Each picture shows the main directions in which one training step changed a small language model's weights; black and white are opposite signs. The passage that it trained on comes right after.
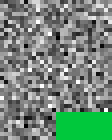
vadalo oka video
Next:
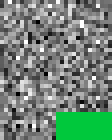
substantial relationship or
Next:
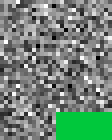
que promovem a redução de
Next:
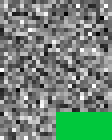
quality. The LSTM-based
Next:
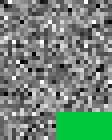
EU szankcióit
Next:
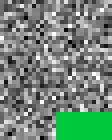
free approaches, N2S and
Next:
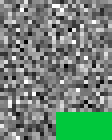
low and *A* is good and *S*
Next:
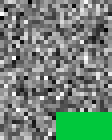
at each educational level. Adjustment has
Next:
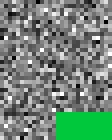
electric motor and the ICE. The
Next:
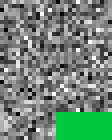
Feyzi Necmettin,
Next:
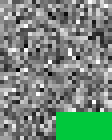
Aceh, M. Zen Gomo
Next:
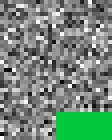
school students from schools of
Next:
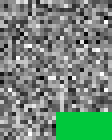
as input. Hence, obfuscation
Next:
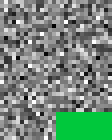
equal to a given tolerance. \par
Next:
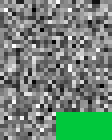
shows that a conducive pesantren
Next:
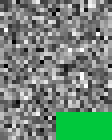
curves are recovered as functions of
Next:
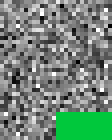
se contempla la opinión del
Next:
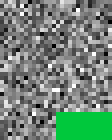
мавриди истифода
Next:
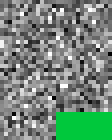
rationally designed material (composed
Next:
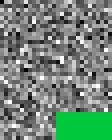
sobre isso? Quais são as
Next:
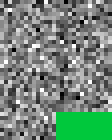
FZs by flow logs
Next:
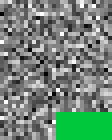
observations and 12 attributes.
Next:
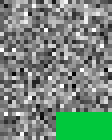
in similar types of slow solar wind observed
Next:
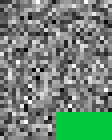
an ultra-high temperature thermal energy
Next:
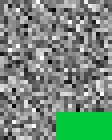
junta, José Napoleón
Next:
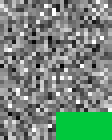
r^2$ is the cross-sectional
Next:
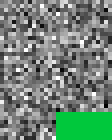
2030, abordando especificamente o
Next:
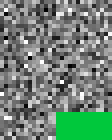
of development of the industry as a
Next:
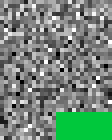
to be examined whether this behavior is
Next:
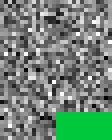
Q.12 Has your doctor
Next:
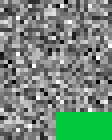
This circuit is connected to the
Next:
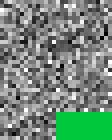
serupa. Sejarah
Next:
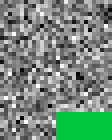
the triplet. However, since the
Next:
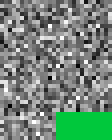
Motivation, sich bewusster mit
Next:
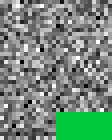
які покладено на
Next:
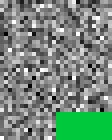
effective and two-way internal
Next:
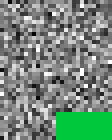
grains. It also plays a
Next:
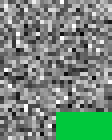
out depending on the temperature. The mixture
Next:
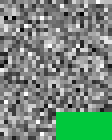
bookmark around the cardstock,
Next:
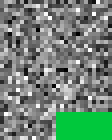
Freedom House, University of
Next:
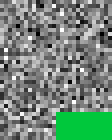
2.1. Requerimientos del
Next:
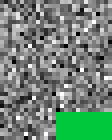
sust kechdi ya'ni
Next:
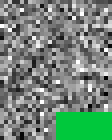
vida que levavam quando o
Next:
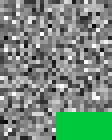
attuate in modo estemporaneo
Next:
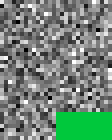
occurs with hole doping via the
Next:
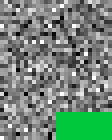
incendio en un área
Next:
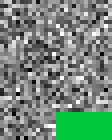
turishi zarur. 1.
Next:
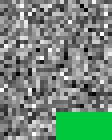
the most important part of the story is determined by
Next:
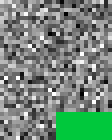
excitation spot position $x$ for sample
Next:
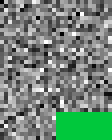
as mean, standard deviation and skewness
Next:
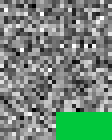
edi ulug' alloma,
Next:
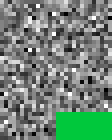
soins. Les témoignages
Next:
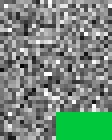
scheme and subband encoder
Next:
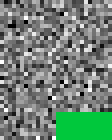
were associated with metastatic disease at
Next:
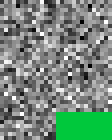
него што у
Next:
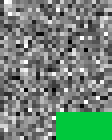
2018. In Indonesia.
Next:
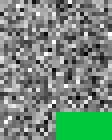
of a specific time variable corresponds to
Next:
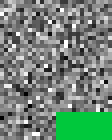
the variable $finalRange$, which
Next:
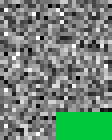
Suhardjono, 2006). This
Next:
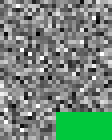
riego. - Facilita
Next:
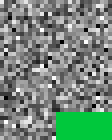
than just fulfilling their
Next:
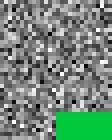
If this can be achieved, then
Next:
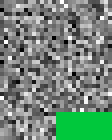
channel as a Markov kernel.
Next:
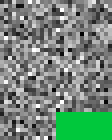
annals of mathematical statistics}}
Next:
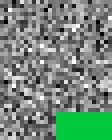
\centering \includegraphics[width=\linewidth]{}
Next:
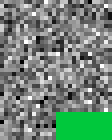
crítico e da confiança
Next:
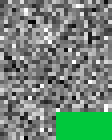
realizadas con las medidas actuales
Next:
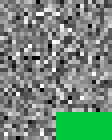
form factors show a moderate dependence on the
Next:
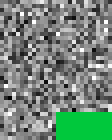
a particle realization of the density profile
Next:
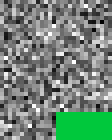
Cancer of the Europe's
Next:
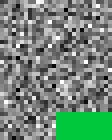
has become a strength in our
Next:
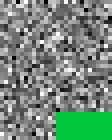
By James K. Feathers
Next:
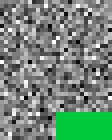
the 95\% CL lower limit coming
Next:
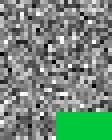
to non-classical ones is determined by
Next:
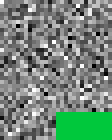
econômico visto que, como
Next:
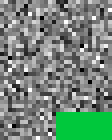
data following privacy regulations, thus
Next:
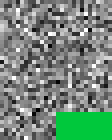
si ces « mètres
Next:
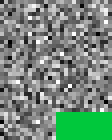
you to work smarter – not
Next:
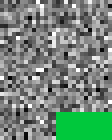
a Python script could be used to
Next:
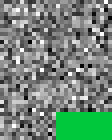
enfrentados pelas mulheres
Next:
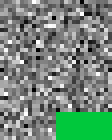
violation cases Registered
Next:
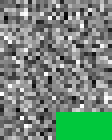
the moment, mathematics, as a
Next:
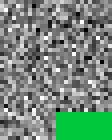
is an effective control parameter for the family
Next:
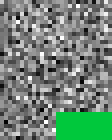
working in close collaboration, more
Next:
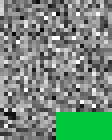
43 GeV and the lightest
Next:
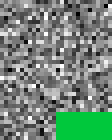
12$ case the summations over
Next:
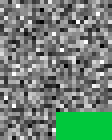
defective breast implants
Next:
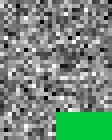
локомотива, значения
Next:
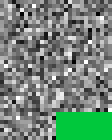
and the other is the implementation incorporated into
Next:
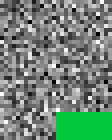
elencados os critérios para a
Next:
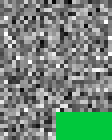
practices that prioritize animal
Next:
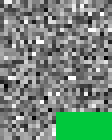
a convolutional layer with a
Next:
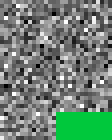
yield positive returns [12].
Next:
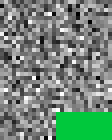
the theory from the point of view of the
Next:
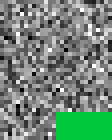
and external resources in a
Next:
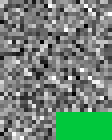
³Dr. Dilawar
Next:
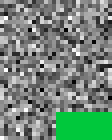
punctuated with a crude
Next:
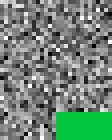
$O(L^2d)$ complexity of
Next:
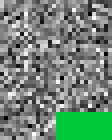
enable direct comparison. Another point
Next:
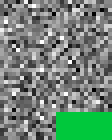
an even structure class has only even options,
